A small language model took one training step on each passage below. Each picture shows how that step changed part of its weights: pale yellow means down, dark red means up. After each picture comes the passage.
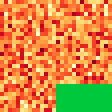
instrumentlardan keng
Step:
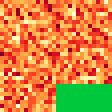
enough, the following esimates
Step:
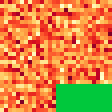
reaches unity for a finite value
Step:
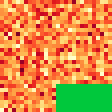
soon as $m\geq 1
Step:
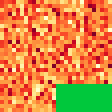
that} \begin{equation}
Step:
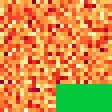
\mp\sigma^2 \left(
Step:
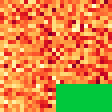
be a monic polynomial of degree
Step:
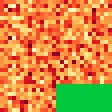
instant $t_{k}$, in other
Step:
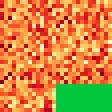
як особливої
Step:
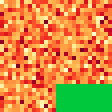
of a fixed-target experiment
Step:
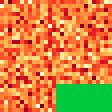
following result characterizes Banach
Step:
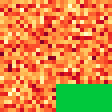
as a function of $\eta$, for
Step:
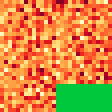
homotopy categories extended to
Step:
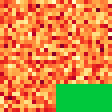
\alpha(s\mu) =
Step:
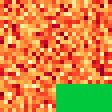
this case we also do not have a
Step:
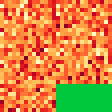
when nnU-Net's standard
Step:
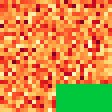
worldview, reflecting the
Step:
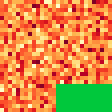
we can only affirm that the
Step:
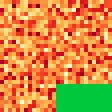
but inversion-related
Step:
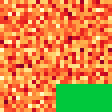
of an (outmost) orbit of
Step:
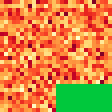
Penelitian Proses
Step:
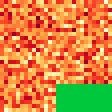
borish imkoniyatining
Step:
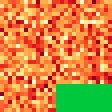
suitable quiver $Q$.
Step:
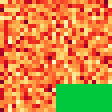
(JAB). Vol.
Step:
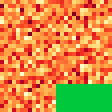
\item \textbf{Statistical
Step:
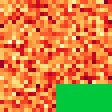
as a function of $B_x$.
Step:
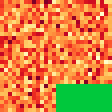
address some problems on discrepancy.
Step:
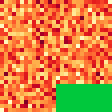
each moment of time. Therefore, the
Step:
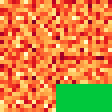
3.5). Participants
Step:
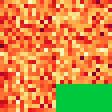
genus at least 2, and let
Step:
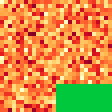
методов обучения в
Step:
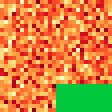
coefficient of the cubic term is
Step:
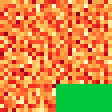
эга бўлиши,
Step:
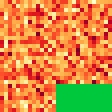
tadqiqot asosida
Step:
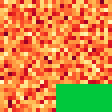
27 мартдаги
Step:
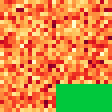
hisobot daftarlari
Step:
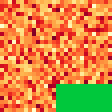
\leq 2M$. We can write that
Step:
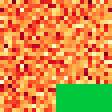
{v \over c} B \approx
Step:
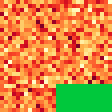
$R$--algebras. It is
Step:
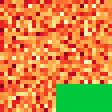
and Scientific Methods,
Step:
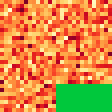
tem impacto negativo na
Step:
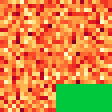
stage is characterized by the
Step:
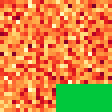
example, a geometry where torsion
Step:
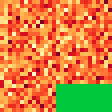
improve pandemic preparedness
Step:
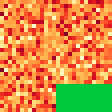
the latter score since both considered
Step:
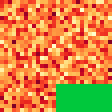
de cozinha (questão
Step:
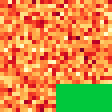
the cluster magnetic field was calculated
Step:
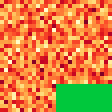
from the Hirota equation.
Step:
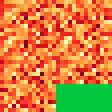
Абуевой НН
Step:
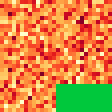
are positive continuous functions belong to
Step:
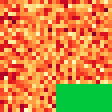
de ameixa bobosa
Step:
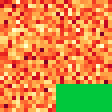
the simulation volume, so that the
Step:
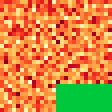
case. However, very high dynamic range
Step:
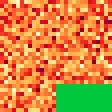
1849 letter to his friend
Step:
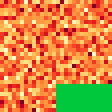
prestasi belajar
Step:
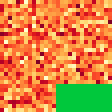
oshganligi bilan oldingi
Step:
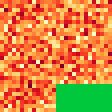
denote by $\astk A$ the
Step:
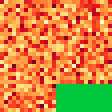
proved by looking at the sub
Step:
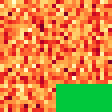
this subsection, we give the definition of
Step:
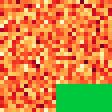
ion implantation site is
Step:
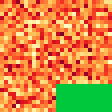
Pada Penerimaan
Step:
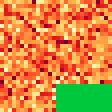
as follows \begin{eqnarray}
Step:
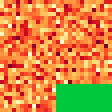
as these processes involve physical energy
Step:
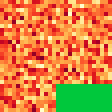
use Proposition \ref{p1} and
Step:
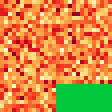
conductor is ordered in its
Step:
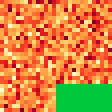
a normal crossing scheme with only
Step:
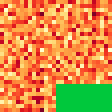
plot ($h$) of Figure
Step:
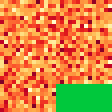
the hadronic EDM of the
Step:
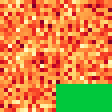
that $U \cap V$ is an
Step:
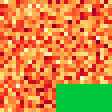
a resummation of an infinite number
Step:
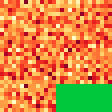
– a low probability of a positive result;
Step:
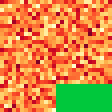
\xmark & \xmark &
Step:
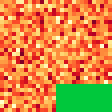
used to probe correlation effects related to
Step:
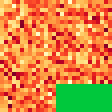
geometric insight into the singular structure of the
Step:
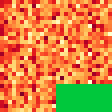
Termez State University
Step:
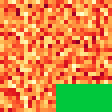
convergence is somewhat faster
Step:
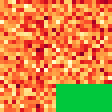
regularly shaped area of size
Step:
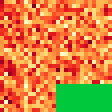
hanya memiliki
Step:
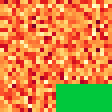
se kriva mijenja
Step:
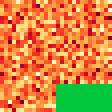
\delta \epsilon \alpha V \cos
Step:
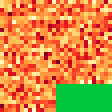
then we find $\partial\Omega\cap
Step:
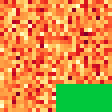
of anomalous behaviors leading
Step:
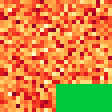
the cubic spline
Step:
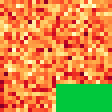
and restrict ourselves to the
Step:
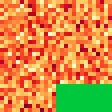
yuritgan kishilarning
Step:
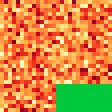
about conditions on a character table (
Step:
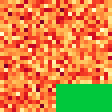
the H-mode scaling and the scaling
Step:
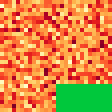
additional real canonical transformation on
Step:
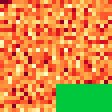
nashriyoti, 2012.
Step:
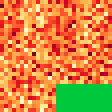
Dabei ist für ihn
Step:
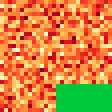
experimental data to obtain the allowed
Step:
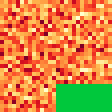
which goes once along the
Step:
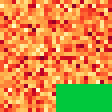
attach $5$ to
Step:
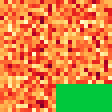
de periostraco y presentan
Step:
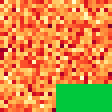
как, чем больше
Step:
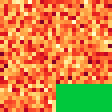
projection, we have for an arbitrary
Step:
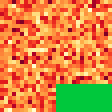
première étape
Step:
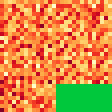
ҳосил берганлиги
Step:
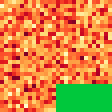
la naturaleza, un proceso
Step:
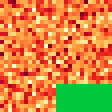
efficiency. This difference also results in different
